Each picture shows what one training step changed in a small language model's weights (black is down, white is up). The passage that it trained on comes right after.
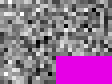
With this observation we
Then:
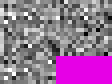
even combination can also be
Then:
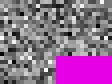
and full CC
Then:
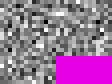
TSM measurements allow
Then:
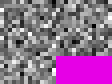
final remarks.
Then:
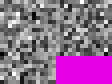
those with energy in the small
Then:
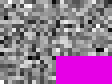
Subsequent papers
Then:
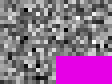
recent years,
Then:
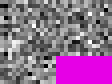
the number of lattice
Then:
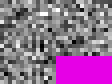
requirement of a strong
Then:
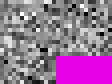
Structure Theorem for
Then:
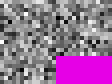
introduce models of DE
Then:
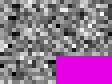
closed domains as
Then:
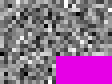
couple stress) are
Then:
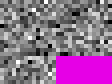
sets the width of
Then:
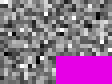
and $\b b(\b
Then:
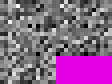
of the unification
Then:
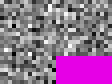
at the Planck
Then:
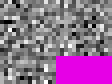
is the subgroup
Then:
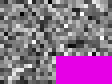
order for the scaled
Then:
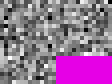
there are slight
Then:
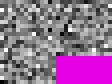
to intermediate
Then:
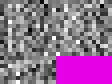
\item To each large
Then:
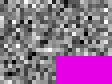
since now $\epsilon_\lambda
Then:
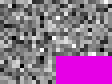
D_m$ and
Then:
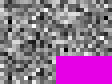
TFF, the
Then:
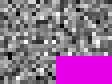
any set of generators
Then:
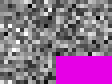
these alloys. It
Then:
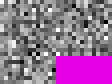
noise is modelled as
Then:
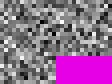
data reduction was used for
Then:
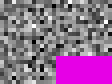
planet" with
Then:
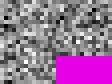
compact sets are
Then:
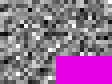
$\mathcal H_q
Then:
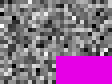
of $S$ forms
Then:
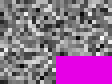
never saturates
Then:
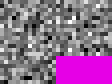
when the dose value in
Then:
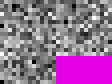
The RMSE values
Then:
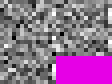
exposure $e$
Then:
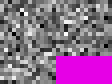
this, we used relations
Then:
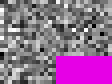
is even. On the
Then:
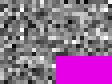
distortion ($\Delta
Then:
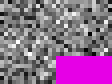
Chain formation in
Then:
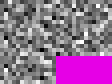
six different dimensionality
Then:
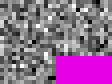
a lemma.
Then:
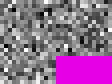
one by a standard
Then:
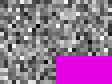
The numerical data of the
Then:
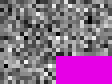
to achieve a
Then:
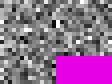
edge from the set
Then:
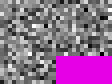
tensors dervied
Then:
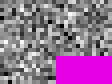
the Vaughan
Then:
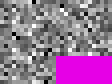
matrix factorization method that
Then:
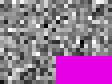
Now using the same
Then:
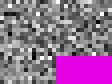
was employed,
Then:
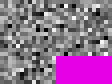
on the space of finite
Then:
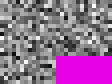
to account for possible
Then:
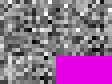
vice versa.
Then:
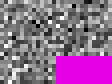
where $M$ is the
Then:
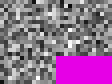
with the property that
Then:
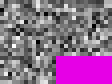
of acquisition &
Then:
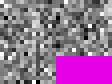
system is "open"
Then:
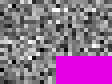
to LLS and
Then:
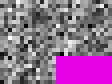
the role of the
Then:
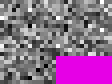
character summation, as in
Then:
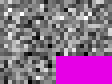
By the properties which we
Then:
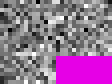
sequences of real
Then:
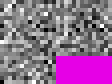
pulsed laser is
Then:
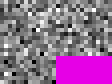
to find an effective
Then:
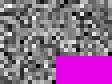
using, selling,
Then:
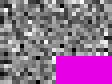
formula for representations of
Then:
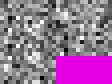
KvB solutions with
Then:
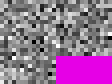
the procedure used
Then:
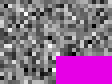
of a vector $u$,
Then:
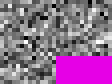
good agreement with
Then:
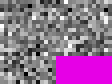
is the outer
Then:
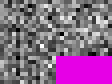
forcing as been
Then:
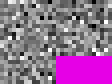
geometric mean of
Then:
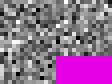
the grading works in
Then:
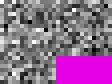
electrons in the
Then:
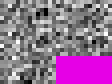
either using the
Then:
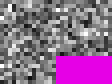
related to the total
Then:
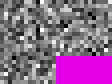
where $s(\xi
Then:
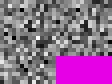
$C$; it is
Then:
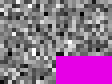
the alphabet
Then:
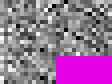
IPs + additional
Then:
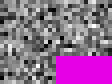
a latitudinal
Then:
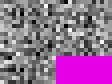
criteria, we
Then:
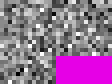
which the order parameters have
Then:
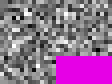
at the LHC.}
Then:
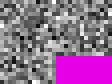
be a minimizer of
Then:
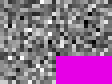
based on A3 can be
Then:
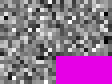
index has the required
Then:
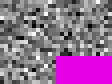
terms t4a and
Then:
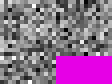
as will be seen in
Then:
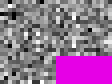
into account that, for
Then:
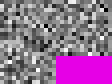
action section, action
